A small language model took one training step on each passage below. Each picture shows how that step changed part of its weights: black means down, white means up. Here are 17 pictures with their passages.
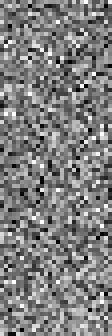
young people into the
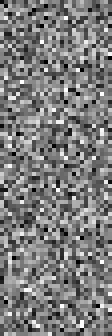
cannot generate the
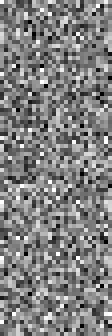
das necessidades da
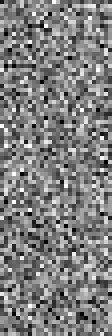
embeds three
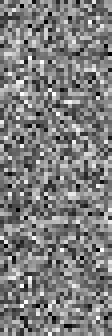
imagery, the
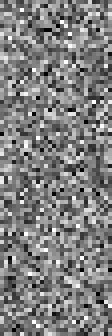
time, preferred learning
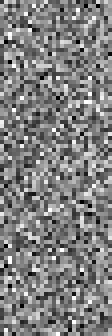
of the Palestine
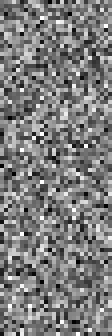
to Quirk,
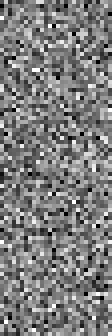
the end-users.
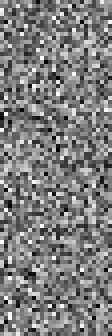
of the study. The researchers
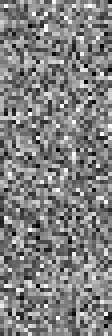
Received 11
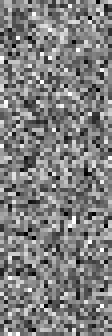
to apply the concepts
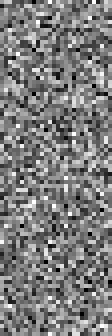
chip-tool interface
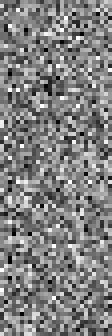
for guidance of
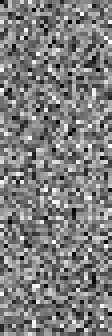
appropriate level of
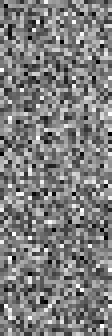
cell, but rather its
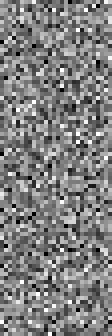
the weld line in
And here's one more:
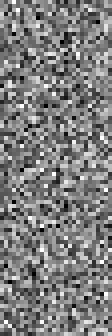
setor agrícola
